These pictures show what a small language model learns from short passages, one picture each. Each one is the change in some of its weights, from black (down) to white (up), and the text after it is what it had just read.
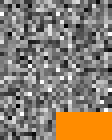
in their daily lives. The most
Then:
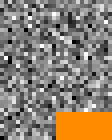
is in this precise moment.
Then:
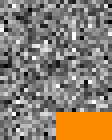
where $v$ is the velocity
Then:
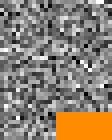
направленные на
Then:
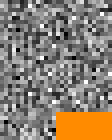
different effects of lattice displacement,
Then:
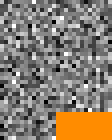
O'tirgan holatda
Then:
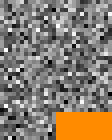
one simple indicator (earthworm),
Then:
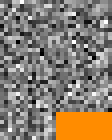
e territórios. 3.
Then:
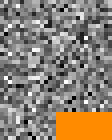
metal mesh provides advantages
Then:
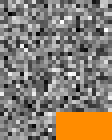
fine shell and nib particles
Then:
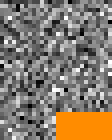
Digitalización e Inteligencia
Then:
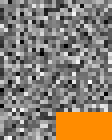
ijodida tasviriy ifoda
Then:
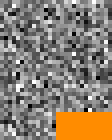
(SRQ) and *Color
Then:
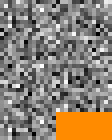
BRITO, T. O.
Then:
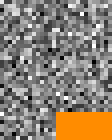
of wavelengths [6]. The
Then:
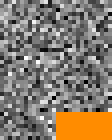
BMNH y Sintipos
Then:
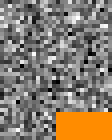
signaling network (Kessler et al.,
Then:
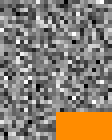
case for which $l = 0$ will be
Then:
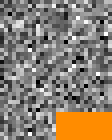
faqat natija emas,
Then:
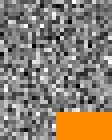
In what follows, we favour the
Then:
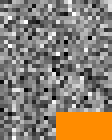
computing the electronic structure of insulators
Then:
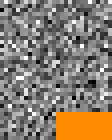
Lambert is a French
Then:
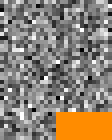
3. You are not given additional
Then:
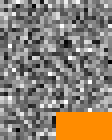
Laminate 6: paper (70
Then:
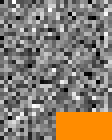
dos rios e impermeabilização
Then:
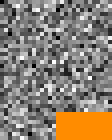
rest of the paper is organized as
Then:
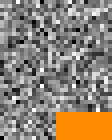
Create a user-friendly
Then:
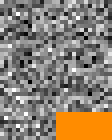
стійкішими до
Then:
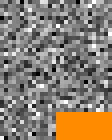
heden buiten deze
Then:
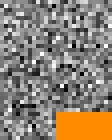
own nest. If we
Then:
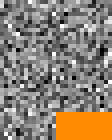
fish kills, shellfish
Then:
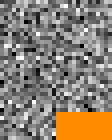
For this special case, the result is also obtained
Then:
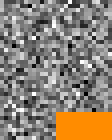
the subject. Parents,
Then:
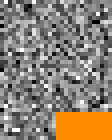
data is used for extracting statistical
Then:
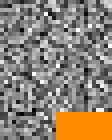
on the level of conformal block
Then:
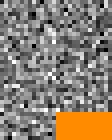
Europe and so far, the
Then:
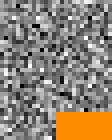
that {\it for all practical purposes
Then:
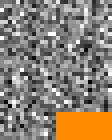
block length, this work studies the
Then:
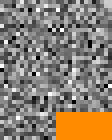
hot deuteron and background
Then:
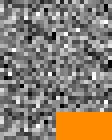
alliance; - (iii)
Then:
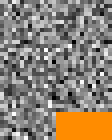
association with the hospital adverse
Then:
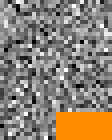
t test Agree/strongly agree
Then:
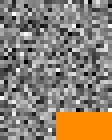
avaliação de nível um e
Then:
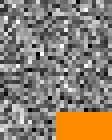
lymphadenopathy, the
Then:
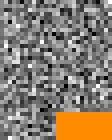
K, and the practical application still
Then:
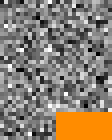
al anhelo de alcanzar
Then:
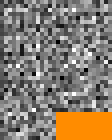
beradigan raqamli
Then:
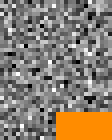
water management infrastructure.
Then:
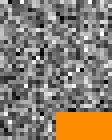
und Heilpädagogen im
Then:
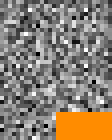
a geodesic of either the
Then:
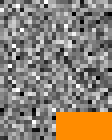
specifically for long distances.
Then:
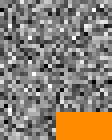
Factor 4 is environmental. The
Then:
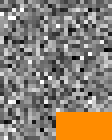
J., Raphael, J., &
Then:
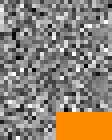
our study [11,13]. Mean
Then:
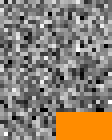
possible $\Delta s_T$ is not
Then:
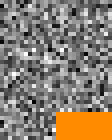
temperature leads to more gas production,
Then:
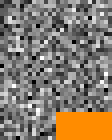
de câmeras e outros
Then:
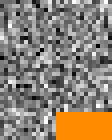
unconventional SC properties of
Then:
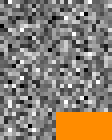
\cite{ensemble}. The
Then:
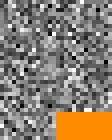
[13] Cunningham,
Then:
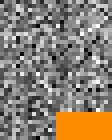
last few years for effective
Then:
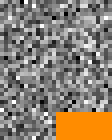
antepartum depression among
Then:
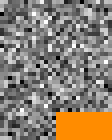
of how wavefunction-type
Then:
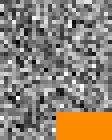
2*). Content and project information were
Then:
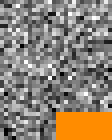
clinical trials. The review
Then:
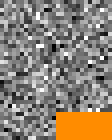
admixed with solvents of
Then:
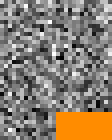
sex - 2 Parents and
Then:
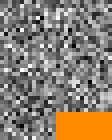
welchen Status sie
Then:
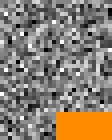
ثنا أحمد
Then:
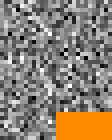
free from phase separation. The pH
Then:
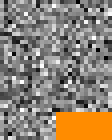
all above facts the compound was
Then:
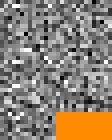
chloroform-base solution using
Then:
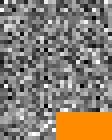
g'o'zaning fazalar
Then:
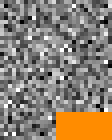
agents, were developed using ascorbic
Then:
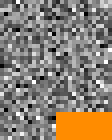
of the velocity estimate
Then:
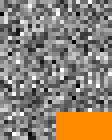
ethanol productivity in the range
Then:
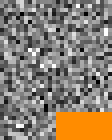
for the IoT smart home
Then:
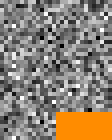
Forest model resulting from the test
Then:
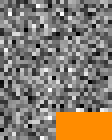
of the vasash, modern classification
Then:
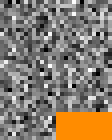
institutions and healthcare partners
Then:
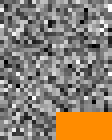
участке почвы
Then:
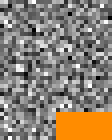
that is responsible for the storage,
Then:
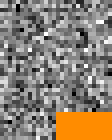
two protein macromolecules
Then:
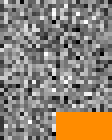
Now we briefly resume the
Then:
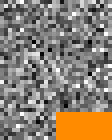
{{\mathbb C}^{M \times
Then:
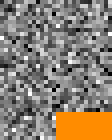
2022; Decisão editorial
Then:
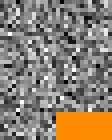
between class I protostars and class II
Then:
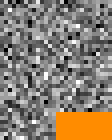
the Qur'an is directed to
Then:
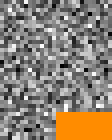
with the exact TDSE result. We
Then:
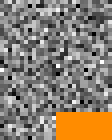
outline the major areas of code
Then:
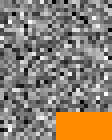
= Microscope Objective,
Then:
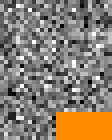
set of $\vec{R}$ and
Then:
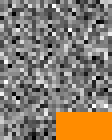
and sensor networks; the role of
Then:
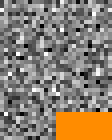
reaction failed to occur under the
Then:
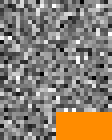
50 soniya ichida
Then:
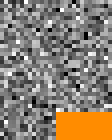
favore degli autori e
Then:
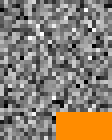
that Western epistemologies do
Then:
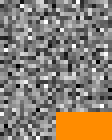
HF basis-set correction which
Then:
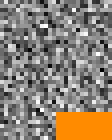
in the first part of this article and other
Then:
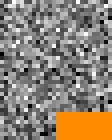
Support" and "Managing
